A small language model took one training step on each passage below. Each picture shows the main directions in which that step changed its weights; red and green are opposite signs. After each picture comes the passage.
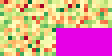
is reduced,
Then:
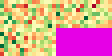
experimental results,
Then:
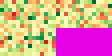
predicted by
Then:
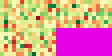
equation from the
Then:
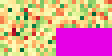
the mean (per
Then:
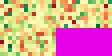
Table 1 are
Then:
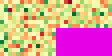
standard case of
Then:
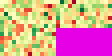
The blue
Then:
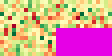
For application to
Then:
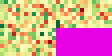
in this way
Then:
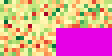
post new
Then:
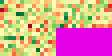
axis of
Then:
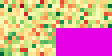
Funded by
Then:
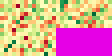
should not be
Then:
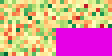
between transition
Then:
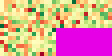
are charge
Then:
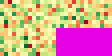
bosons out
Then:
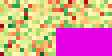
this paper is to
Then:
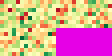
a biased
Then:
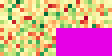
seen in
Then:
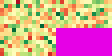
the proposed method with
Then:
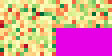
the regime
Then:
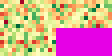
role in
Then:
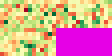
second. This
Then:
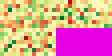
there could be
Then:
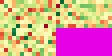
to values that go
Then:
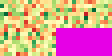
fit for a time
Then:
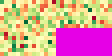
from a model,
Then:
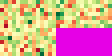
To explore a
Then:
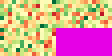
prior for
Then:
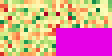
$t$ is
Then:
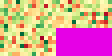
of the fraction
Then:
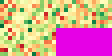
are robust
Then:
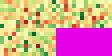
is already
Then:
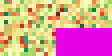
hole in
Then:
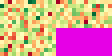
contains a
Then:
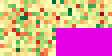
of that the
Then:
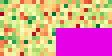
second hardest
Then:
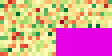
absorption of
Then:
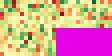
and production
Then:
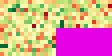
generate these effects
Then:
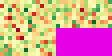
is equal to
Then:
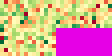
small spin wave
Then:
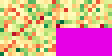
(at tree
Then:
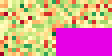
between the Au
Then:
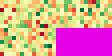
a smart
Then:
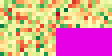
types of
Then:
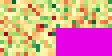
is either
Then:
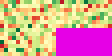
that $q$
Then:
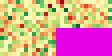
and in Sb
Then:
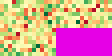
classical calculation
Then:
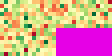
the nine
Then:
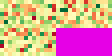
generations, and
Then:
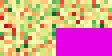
we simulated
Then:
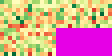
important to note
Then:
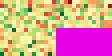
and we will
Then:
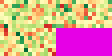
for all models are
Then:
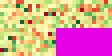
possible. An
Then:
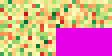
are dominated
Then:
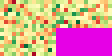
case of the
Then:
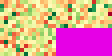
step. As
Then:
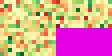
the existence
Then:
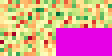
mass star could
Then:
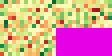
would occur
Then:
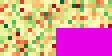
not chopping
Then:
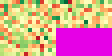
control are strongly
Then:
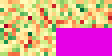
for each SN
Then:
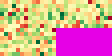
the Al rich
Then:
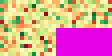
of the cell
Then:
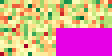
and time are
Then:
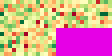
we expect the
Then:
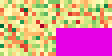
evolution phase term of
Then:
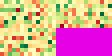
a free
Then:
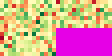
affect the
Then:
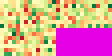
at all is
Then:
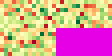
type inference
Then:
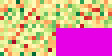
feature of the
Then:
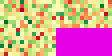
estimates on the
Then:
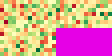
extend the
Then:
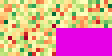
order. The quantum
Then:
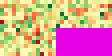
the blue line
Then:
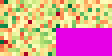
Although they
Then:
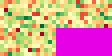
which fit the
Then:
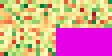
is observed, no
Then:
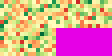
depends on
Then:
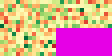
are carried
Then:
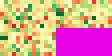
$Z$ to
